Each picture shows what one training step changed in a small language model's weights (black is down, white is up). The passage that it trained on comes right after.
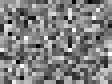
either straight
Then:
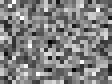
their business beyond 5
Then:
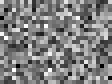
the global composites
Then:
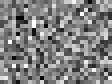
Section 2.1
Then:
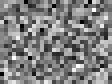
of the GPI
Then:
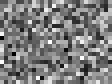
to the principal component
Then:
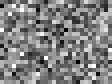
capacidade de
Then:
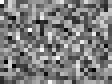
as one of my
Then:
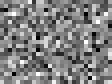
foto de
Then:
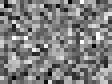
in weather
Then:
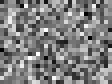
est prise par
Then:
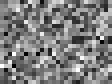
of two comprehensive
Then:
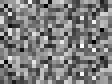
control based on
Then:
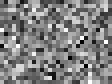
and ${\rm
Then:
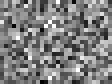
of neutrino
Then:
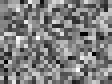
of employees towards the
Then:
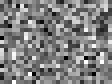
база в
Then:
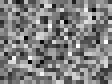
influences can cause
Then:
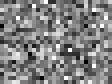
do Sul:
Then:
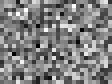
Integrating the
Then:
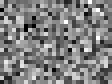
humana é o
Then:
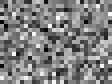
was responsible with
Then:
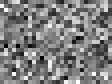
the results of the
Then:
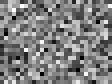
onda de
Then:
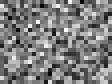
in the region,
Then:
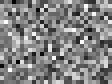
Table 1. Available
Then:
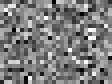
account (a)
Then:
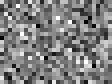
um objeto final
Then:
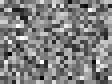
concerns a fair
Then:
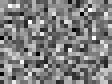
Casa de
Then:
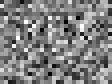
reserves of
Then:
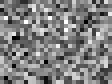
second one conserves
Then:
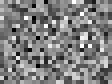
Journals. The
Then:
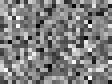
misyon ve
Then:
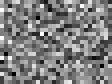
three devices are as
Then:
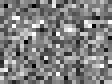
which is indicative
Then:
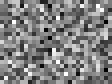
This will improve the
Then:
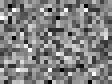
body diagonal
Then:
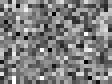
рангда ва
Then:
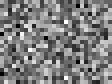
para ello,
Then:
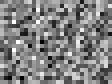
often seen when
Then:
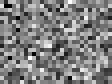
objectives, we
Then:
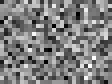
allows to distinguish
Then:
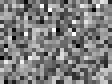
requiring a
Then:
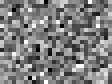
The Reflective
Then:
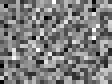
222 countries from
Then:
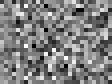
The structure of
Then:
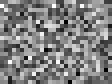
could attack the
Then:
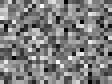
and micromagnetic
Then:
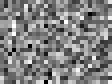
listed in
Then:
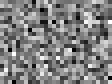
respective probabilities
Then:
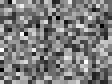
na memória
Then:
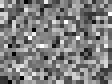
during accretion
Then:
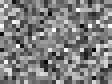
nanoparticle of
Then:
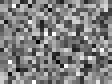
extended to virtual
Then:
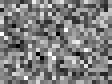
component of) the
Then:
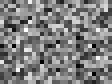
determined by the
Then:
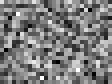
patients whose onset
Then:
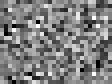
we expect that the
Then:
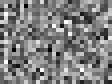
En otro
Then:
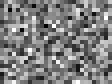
for Skin
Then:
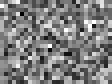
of nodes represent the
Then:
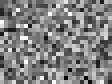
va vazifalari
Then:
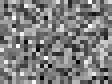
s time resolution and
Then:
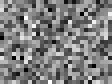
2021). These dynamic
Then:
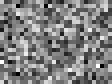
especially under the
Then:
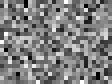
ular bilishda
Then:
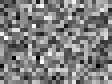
the model selection strategy
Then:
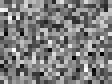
be able to model
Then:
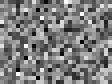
conclusions. The
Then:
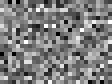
be intimately
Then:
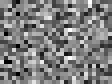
models, we need
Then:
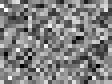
the clinical
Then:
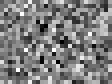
function of the
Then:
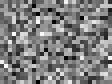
estimate the systematic uncertainty
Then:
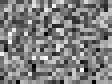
to support key risk
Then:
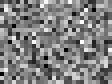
No solo
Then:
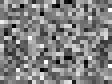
it follows that they
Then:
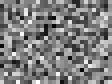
Can I
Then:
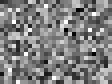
Normalisation mode
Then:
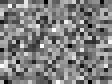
narrow line magnification
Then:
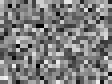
respectively figure 2.
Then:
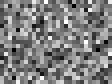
fisik dan
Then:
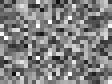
the capacitance
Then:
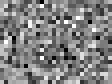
spectra disagree
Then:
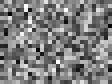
rate of stay
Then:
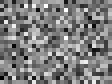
and drawing attention
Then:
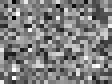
determined numerically by
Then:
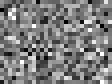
temples according to
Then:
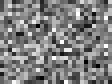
For Sports
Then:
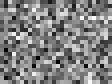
balance and productivity
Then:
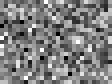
range of each
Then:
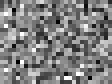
de Sagres
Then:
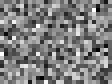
Bu muammolar
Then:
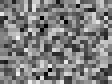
of financial reporting
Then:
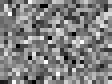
oxidation via
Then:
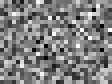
applies to
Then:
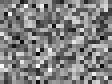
use the same
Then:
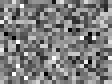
algebra of
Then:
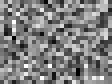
this would allow us
